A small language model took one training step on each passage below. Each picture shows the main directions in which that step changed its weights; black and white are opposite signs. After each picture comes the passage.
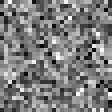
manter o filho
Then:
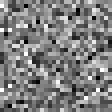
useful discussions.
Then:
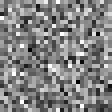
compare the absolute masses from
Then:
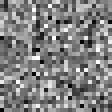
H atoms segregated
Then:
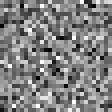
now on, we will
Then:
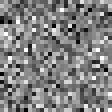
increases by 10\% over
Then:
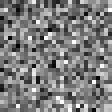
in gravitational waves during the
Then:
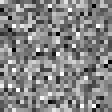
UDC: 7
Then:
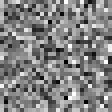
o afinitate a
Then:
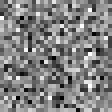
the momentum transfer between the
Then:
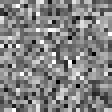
and the bulk states.
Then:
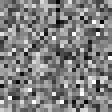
klacht van
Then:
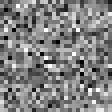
slightly but remain
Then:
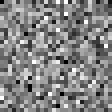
routing is a basic
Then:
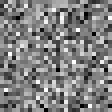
prestasi belajar
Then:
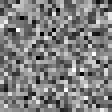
an individual or group of
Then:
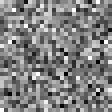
independente, com
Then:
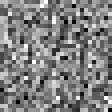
LLM's original performance
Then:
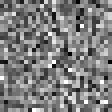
з розрахунку
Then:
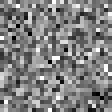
2. The value of
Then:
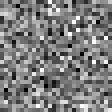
the crystal and level out
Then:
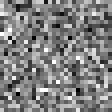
mai multe limbi
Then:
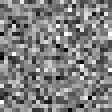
for traffic management
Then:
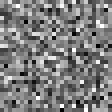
the ASCA
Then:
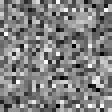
de concebir el
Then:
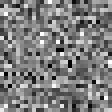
and the Jet
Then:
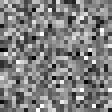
os votos,
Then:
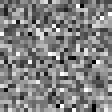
activities are carried
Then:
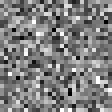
valid for the majority
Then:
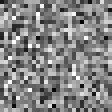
grains (which we
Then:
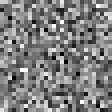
data for the L2
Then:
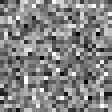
done $ \sim 1
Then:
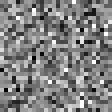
yondashuvlarni joriy
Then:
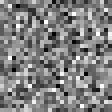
isã o de liter
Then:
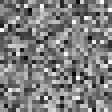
in real-time}
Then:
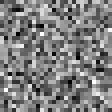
samaradorligi. –
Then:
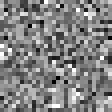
since acquiring
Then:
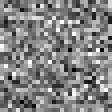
balance between system
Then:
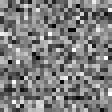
magnetic fields in galaxy clusters
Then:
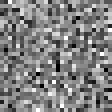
to predict the
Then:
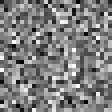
aumentou, pois
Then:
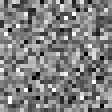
de exploração do
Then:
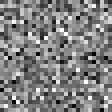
we don't expect a
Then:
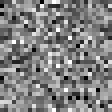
for $\MET >
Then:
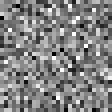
the stability of the
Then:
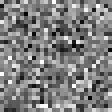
level (fractional accuracy
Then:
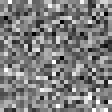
Normalised with respect
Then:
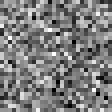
and keeping terms
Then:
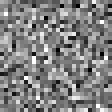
spectral line corresponds to the
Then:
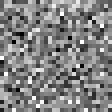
Ezer Weizman
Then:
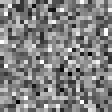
is often smaller than the
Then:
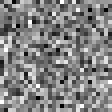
de Cassirer
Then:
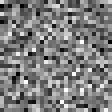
correct only to first order
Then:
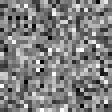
no empréstimo
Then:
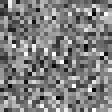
small amounts of
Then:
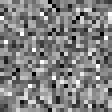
these settings because,
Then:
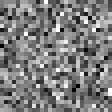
practical scenarios,
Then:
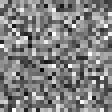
may hope that the
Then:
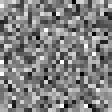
of eccentricity
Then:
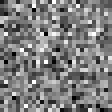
source was close to the
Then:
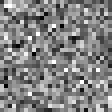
convergence in detecting
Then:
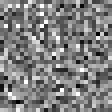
aks ettiruvchi
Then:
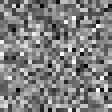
apenas como uma
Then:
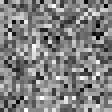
acelerar la
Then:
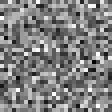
$B$ we get
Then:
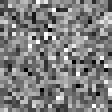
at very large energies,
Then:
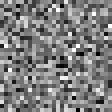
the school provides
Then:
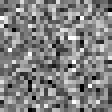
using water that has been
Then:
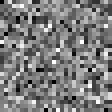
población o la
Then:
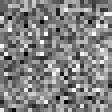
each marginal observation
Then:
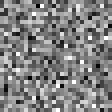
de volledige
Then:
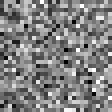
a primary school
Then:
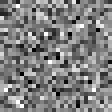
the sky was measured within
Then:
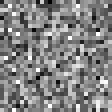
8 Alexander
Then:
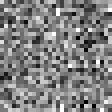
Inspired by
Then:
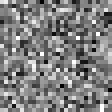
pure limit from the fact
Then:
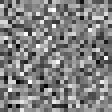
symmetry is assigned to
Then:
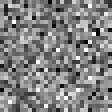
websites and
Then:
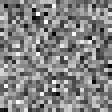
twenty eigenvalues
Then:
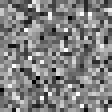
e o desejo
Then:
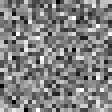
aparece como a
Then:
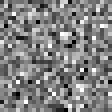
na rodovia
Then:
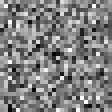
mesurée par
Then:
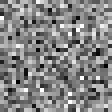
the matrices $ C $
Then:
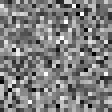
communication conditions. This section
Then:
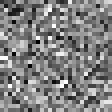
bahwa setelah
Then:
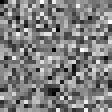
a closer look at
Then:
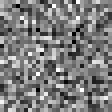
the increased participation of
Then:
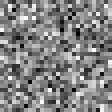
corresponding powders
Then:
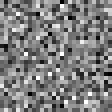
das receitas de cada
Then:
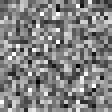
notation as follows.
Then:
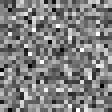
mahsulotlari ishlab
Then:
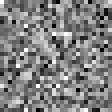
expectation value of a
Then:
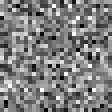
the deposition of
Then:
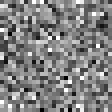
є комплексність
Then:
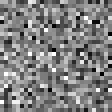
что повышение
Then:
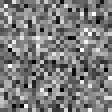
National Currency
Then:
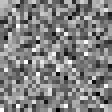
of sight. This
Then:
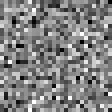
va mushak
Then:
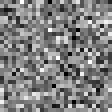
and supernova feedback, also
